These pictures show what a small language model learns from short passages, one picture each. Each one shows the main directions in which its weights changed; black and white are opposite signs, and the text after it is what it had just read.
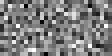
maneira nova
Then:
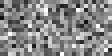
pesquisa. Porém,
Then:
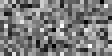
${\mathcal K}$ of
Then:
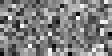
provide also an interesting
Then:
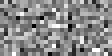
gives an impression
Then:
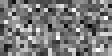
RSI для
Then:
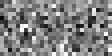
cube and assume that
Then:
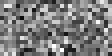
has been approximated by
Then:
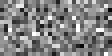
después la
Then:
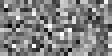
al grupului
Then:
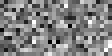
So far we have only
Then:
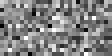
local MDP:
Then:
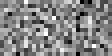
& \geq M
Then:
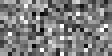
$\Cunder$, if
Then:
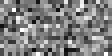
more convenient formulas where
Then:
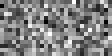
is large, or
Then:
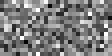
bu davlatning iqtisodiy
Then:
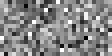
исходя из
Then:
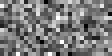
one for a fixed weight
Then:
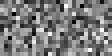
l верно
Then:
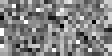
Edo period's
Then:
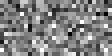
if these difficulties
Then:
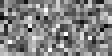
In Step 3,
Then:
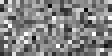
tahlil ANOVA va
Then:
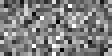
kembali dalam
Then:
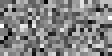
after reducing $\epsilon
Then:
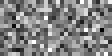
jump chains have
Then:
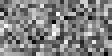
diz-se que
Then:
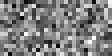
que cumplan con
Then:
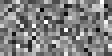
completion fits in
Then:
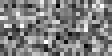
Or, cea
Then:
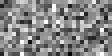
$$ defines also a
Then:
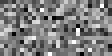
and $ \alpha
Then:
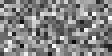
argue as in the
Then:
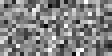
Nutzung von
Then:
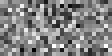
by the newly
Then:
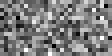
embeddings). For
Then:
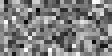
This explicit formula is
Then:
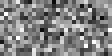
colimit). It
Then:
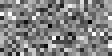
ga yetkazish
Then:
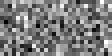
Siswa Kelas
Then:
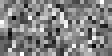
T}$ (hence
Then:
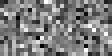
similar when $n$
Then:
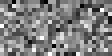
isomorphic to the field
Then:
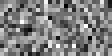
A imagem demonstra uma
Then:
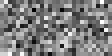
the Petersen
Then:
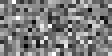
of Contemporary
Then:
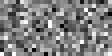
for order 1 is not
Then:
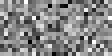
ini sejalan dengan
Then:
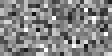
= \langle \nabla
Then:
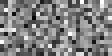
and answered by
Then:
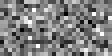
Weyl groupoids
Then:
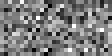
only if for every increasing
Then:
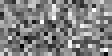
are on different level of
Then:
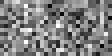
- Sim produtos
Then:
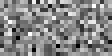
11. Цмоць
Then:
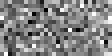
municipio de
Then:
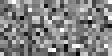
analizar si el
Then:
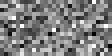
also use the symbol
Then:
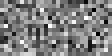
qushlardan 2 ta
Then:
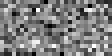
em algumas
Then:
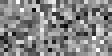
spectrum of the operator
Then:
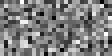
basis for the lattice
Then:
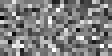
davriga xos
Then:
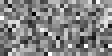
Quanto mais completa
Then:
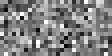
second half of the paper
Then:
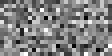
and $X$ can
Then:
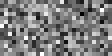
Proposition 3.1,
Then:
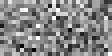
foram João
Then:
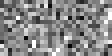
(absence de
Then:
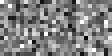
serving area is
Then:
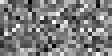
identifica con las
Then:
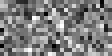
Asset Ratio
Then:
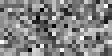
at rate $r$).
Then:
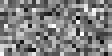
internet, tão
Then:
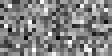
large. In this
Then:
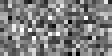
la question en termes
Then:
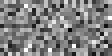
strategy is to
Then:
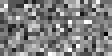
sexi bo'yicha
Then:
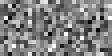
have defined the perfect
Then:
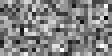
and only if the last
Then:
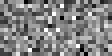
time $t$ are
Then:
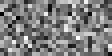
communication pour
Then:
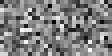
estimate and A1 show
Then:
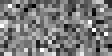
assignments define a functor
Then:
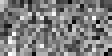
todas las dimensiones
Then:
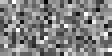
to find analogous
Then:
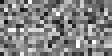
caóticos en la
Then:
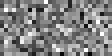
number field $\K$
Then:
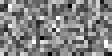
enabled with a
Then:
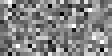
a variety of examples,
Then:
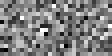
the disease to
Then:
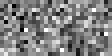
for identifying distributed
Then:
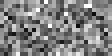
we mean a smooth
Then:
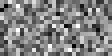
sathlari kabi
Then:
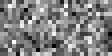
informer que
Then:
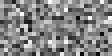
as \[ \Delta
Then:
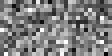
the above means.
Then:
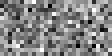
голень; 6
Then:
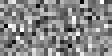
seseorang untuk
